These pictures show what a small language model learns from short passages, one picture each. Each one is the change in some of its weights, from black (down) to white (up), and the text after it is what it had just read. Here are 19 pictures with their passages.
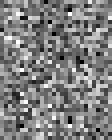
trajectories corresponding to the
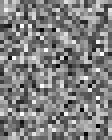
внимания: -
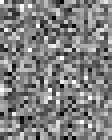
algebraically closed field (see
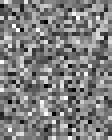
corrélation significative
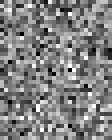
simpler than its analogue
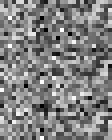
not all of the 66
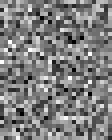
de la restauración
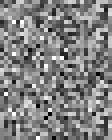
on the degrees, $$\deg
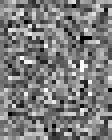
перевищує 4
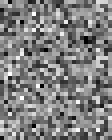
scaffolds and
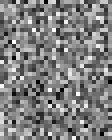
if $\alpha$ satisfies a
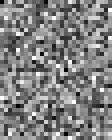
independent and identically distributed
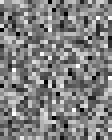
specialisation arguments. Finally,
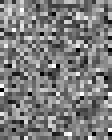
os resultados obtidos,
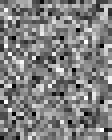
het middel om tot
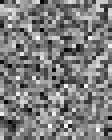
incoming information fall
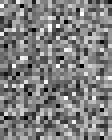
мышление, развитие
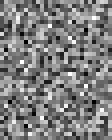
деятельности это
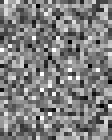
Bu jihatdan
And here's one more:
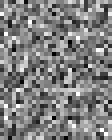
uma união baseada na
